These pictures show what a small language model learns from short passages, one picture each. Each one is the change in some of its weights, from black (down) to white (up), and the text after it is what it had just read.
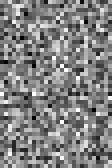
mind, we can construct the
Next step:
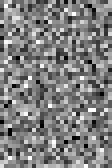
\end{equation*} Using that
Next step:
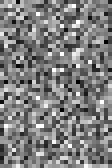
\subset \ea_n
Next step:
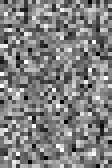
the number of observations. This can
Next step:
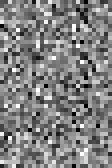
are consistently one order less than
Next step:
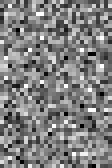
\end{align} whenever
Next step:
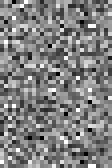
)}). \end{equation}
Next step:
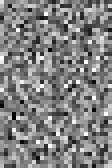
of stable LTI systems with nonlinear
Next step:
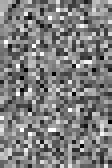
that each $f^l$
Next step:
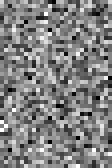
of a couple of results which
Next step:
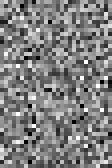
Functions community which he
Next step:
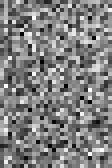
in $\Sl$. However,
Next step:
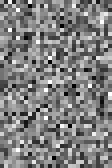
$\cH$ is the following
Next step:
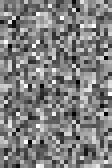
that on $S\mathscr
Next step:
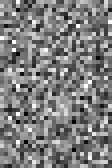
notation groups block sizes associated with the
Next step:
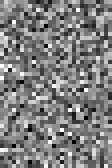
universal constant $C \in
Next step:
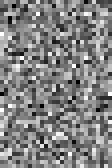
function $f$ that has exponential
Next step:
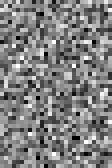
factors through $p$ by the
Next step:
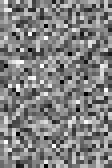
entropies in the context of
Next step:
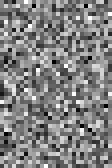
satisfies the PL condition. Then
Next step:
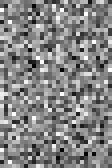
(We shall discuss multiple singularities
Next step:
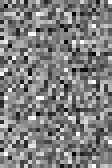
\endref \ref \no
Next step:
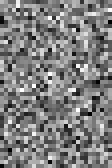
define a predicate, then every
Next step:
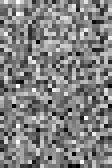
bullet and affirm
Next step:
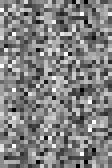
arrangements allows us to use simpler
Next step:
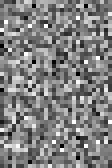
to relax CLF condition.
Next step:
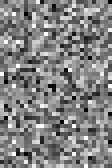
the previous restriction \cite[Theorem
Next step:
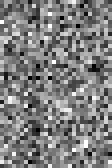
property of graded braided commutativity
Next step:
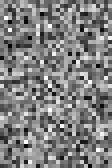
nilpotent, $\Psi$ is a
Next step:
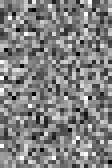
measurable linefield. Since each of
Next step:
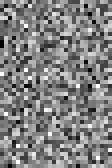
3-graph with more than
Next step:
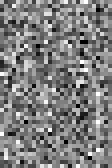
is finite. By classical results of
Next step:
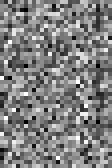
the literature, can be either
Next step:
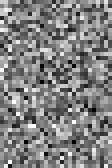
CR structure to $K$. In
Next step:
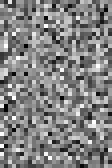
in turn the product of two unit
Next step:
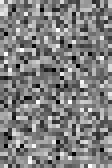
$I(0)$ with dimension
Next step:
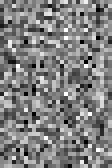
is defined by the history of
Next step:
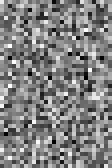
of $F$; indeed,
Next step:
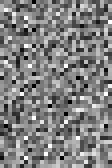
Comparing coefficients of same derivatives
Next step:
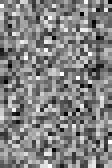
is called a {\bf topological divisor
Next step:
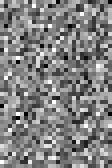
we are able to compose some
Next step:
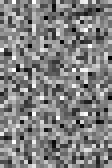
(see \cite[Theorem
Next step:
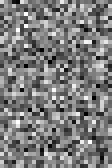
to its $r$ largest singular
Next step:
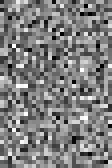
Sard and Smale that
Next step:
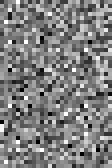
backorder model, where unmet
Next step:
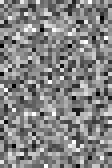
simple matter to calculate the homology
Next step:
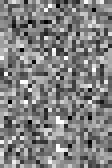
$$ for every $k$--uple
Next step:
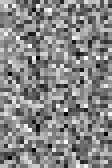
would like to relax these approximations and
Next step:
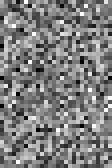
{S}obol' indices
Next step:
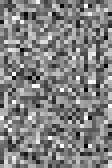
{\bf SAV}
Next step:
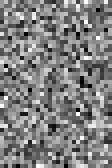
had a long list of hypotheses on
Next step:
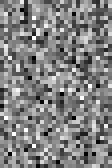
this simplifies when we use
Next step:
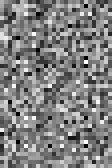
operations (i.e.
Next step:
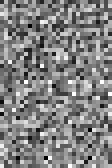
traveller constant of
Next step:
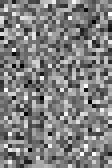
middle rectangles
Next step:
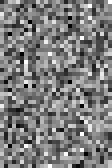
special class of finitely reductive vertex
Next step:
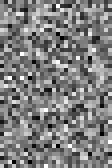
the affine group for wavelet
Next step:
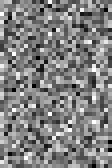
oriented subset $F$ of edges
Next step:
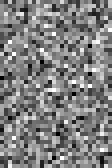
the generalized Hessian of $\phi$
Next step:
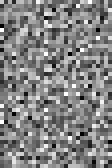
is the complement of the commuting
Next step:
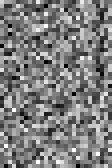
The group of Hamiltonian diffeomorphisms
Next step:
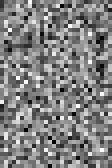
and $\FFFL$ up
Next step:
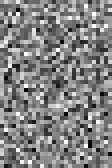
diagram (\ref{diagram}). By
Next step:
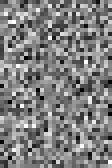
punctured transfer
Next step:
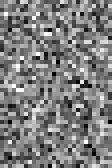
that $\sigma$ provides a morphism
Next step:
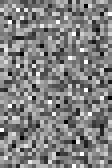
while eliminating the need for
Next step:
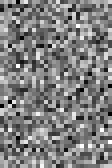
on définit respectivement les
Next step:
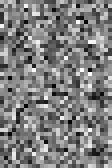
of an SCC. In
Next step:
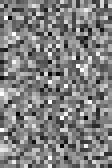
zeta values. Therefore, we
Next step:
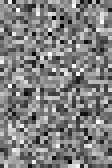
$\phi$ is the Euler's
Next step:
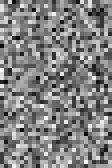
structures of the curvature tensor and all
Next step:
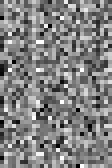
\ldots \char 94
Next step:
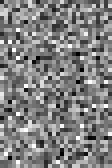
equation (\ref{basic}).
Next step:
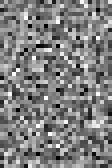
of \cite{ip1},
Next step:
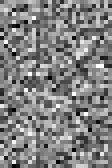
functions as well as volume growths
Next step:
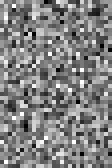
in this algorithm allows for certain computational
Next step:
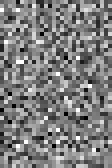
\hline a^2 +
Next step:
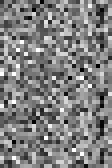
and hence the categorical braid closure with
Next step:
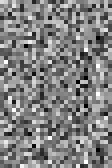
results, which were obtained either for
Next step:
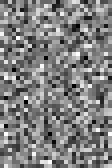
the outliers (marked in
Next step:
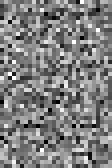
done in \S1 and
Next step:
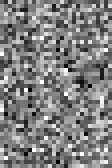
the explicit approach, the implicit method
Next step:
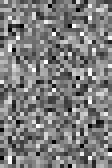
provided.} \vskip 1em
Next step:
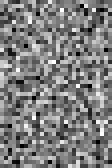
formalize a proof with cuts
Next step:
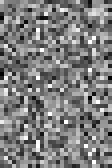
of about 4 million degrees
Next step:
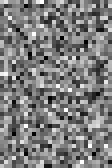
We start by investigating
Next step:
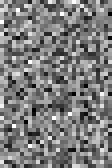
metric (hence Hausdorff) topological
